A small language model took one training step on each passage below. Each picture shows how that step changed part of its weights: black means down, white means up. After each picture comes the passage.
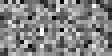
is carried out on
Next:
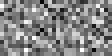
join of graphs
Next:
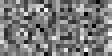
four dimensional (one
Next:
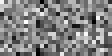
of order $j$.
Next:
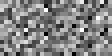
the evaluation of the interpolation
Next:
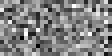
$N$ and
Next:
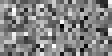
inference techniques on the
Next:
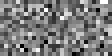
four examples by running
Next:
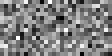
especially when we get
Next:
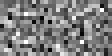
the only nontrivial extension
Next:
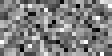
Given some initial condition
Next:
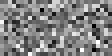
integral equations, solution of
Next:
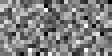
the velocity and the deformation
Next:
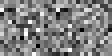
and $Q$
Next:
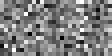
transitive Kripke
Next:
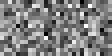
the good understanding we
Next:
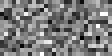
some minor local or
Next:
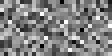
on $X$ is
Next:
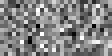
regulated functions on
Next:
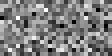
an analytical derivation of the
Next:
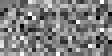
result gives the expected number
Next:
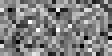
and $\sigma$,
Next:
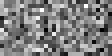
following SDP in
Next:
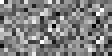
others -- in the
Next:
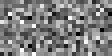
level sets are lines parallel
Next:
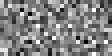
Again, as in
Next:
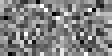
soliton satisfying
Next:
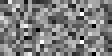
Examples include the
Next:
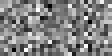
to approximate the true operator
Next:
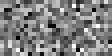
bounded as follows:
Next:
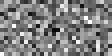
Let $M = A
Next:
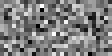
tout $r_0
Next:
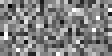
\langle v -
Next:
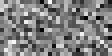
of $\varepsilon$. Since
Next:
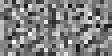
previous inequalities that :
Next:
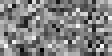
such that each element appears
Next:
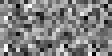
thus this sequence convergence to
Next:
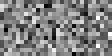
which is just equation
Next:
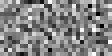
used $ \forall
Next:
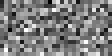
de nombres
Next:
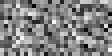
we only handle
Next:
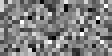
are supported in $\tilde
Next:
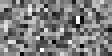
a prime number. To
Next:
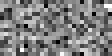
a fixed time interval.
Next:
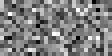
(infinite dimensional when
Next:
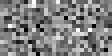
dimension vector ${\bf
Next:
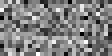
time-scale on which
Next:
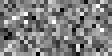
edges. The above open
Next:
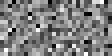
\subsection{} We use
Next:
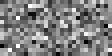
an inductive definition of
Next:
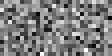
$t \in
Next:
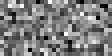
see, for instance
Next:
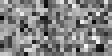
a tower of
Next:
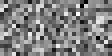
patients. The accuracy
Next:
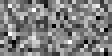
space, with the canonical
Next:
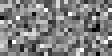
an approximate identity that can
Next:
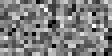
Fix $\rho \in
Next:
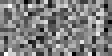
associate generator has the
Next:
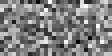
for trading with the
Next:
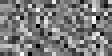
complex analogue to the proof
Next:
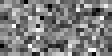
say to TABLE
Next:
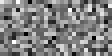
now apply the previous
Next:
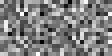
\neq \emptyset,\;
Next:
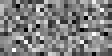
product with $[X]$
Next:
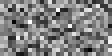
and $\theta\in
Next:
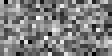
cone is invariant by
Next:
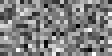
a $v\in
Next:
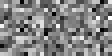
a hundred
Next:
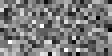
t$. Then $ t
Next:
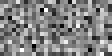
probability measures defined on
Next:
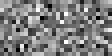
to vanish. This contradicts
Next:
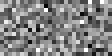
the limit theorem and the
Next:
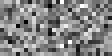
this note that if
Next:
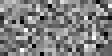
to solve for all coefficients
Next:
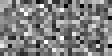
where $\mu \in
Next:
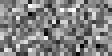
the inductive hypothesis.
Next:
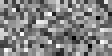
in fact be expressed in
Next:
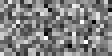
the expense of
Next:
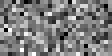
proof then continues like
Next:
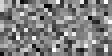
as above, we have
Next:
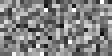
the matrix implies that
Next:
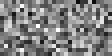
act in this way.
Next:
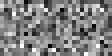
quantum mechanics that
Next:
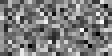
relations are satisfied:
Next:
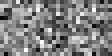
a connected picture of
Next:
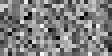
right. We start by
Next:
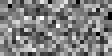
M = \tilde G
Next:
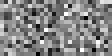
existence of invariant sets
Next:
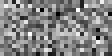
combination of rough error
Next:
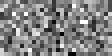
Any one of the
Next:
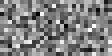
all $k\leq
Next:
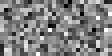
bounded in} \
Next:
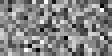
the sign of this determinant
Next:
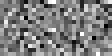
precisely, as soon
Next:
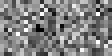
most of our results can
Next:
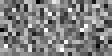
quantifying the difference
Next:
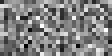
proven. In the rectangle
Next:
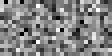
is an refinement
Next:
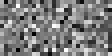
$\Upsilon$ is
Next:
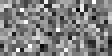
corresponding to $\K$
